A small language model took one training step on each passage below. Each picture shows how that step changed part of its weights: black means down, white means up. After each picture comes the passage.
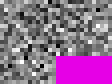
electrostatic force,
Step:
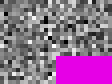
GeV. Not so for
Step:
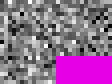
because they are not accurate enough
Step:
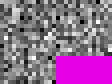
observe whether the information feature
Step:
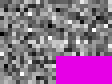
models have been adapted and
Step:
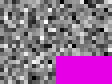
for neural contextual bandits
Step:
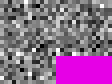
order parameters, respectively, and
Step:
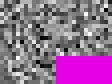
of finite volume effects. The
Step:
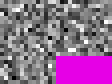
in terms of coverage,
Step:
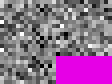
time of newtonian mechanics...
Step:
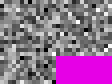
takes for a star to cross
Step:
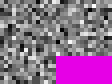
first studied in the context of
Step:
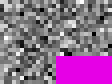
electroweak SM, so
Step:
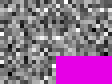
N - \sum_j
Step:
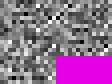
matrix and that with $
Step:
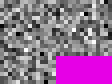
of America\\
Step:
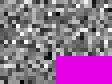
$\vect R_i$
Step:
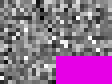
paper we present our latest
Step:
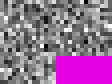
and angular aperture of
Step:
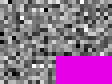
while some lock is
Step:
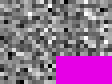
standard deviations are removed. For
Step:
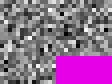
3 shows the experimental results on
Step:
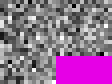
[3]. It is observed
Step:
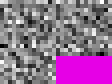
itself undergoes continuous change
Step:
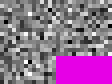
such question. In addition to
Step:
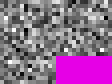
and the fact that they can
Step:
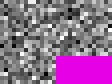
RCP components, the system
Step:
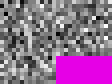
six CEF parameters have been
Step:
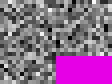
free-streaming length
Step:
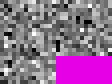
the design of the vehicles
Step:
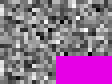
0 \rangle\!\langle
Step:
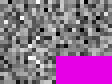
telescope is processed by the
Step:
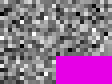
layers $FI1$
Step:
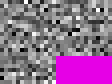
system has enough symmetry to allow
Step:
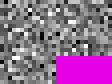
For widely separated resonances,
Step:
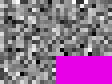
2 \langle {{\tau
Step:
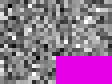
\ll N$) sites already
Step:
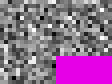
is almost the same as
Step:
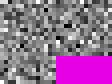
CHSH is violated in
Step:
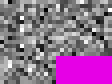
is valid, we may
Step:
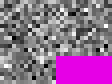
of features on the velocity maps
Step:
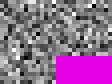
the same way, comparing
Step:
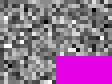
and the BMRs as
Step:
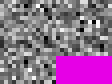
applied such that events above a
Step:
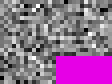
graphene that are caused by the
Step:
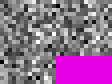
the low-$T$
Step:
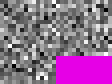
the superconducting chip. There
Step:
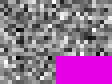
the amplitude and phase of the
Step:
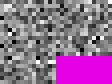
the proposed matrix transformation technique over
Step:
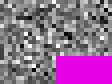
generations. In a previous
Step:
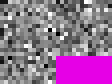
The three main components are the
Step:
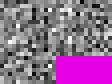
``Bosonic fields in
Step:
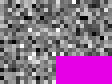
been utilized to determine the
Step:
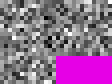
the conventional belief that
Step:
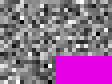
of clusters, we find that
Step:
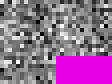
needs to find unitary transformation that
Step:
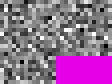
stands for quasar
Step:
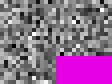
Carlo calculations as well as a
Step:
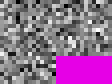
semi-inclusive transverse
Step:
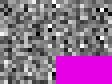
the latter two paths. The
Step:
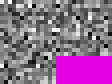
the predominant
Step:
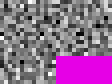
a participant feels that
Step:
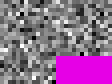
threshold beyond which ML matches
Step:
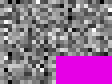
3-point function situation is
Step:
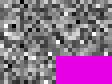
along any cycle in the
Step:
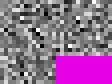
that we determine rates for the
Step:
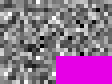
resonance and of high-lying
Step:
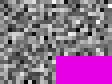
the surface will recombine
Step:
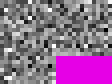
the use of model Hamiltonians
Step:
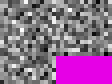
system, false data injection
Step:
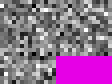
Graphs}, Nature
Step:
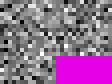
ratio (SNR) of
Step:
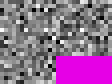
surface texture itself.
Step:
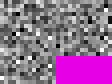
and dashed lines denote exact solutions
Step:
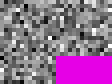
(b) and the
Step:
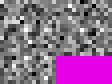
impact, as verified by
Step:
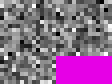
exact solvability by the
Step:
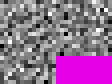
Lax representation can be seen
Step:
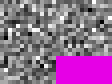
$p_T$ and
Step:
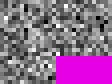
and the evolution equations can be
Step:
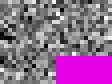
its non-monotonic dependence
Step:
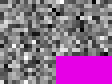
impact on wav2vec
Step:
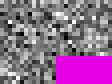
follows the same line of attack
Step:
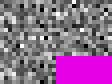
reflection is about 10\%).
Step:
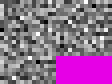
u, b\to
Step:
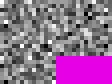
Mensch ist
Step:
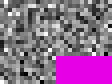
compounds with vanishing net
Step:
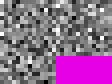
two-exciton manifold
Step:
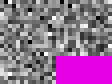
and properties of young and
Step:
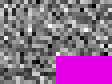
environment ($n_{\rm
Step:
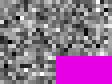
classified sleep stage.
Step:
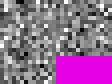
galaxy population with similar stellar masses
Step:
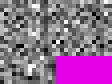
photocurrent drives
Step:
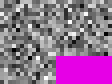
of length $p$ such
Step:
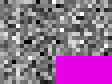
distinctive signature involving
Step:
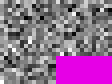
been extensively studied both
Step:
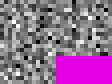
al., \newblock{\em
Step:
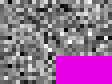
implies the equivalence of all
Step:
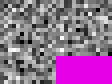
Witten index}, which
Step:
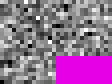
still significant movement of
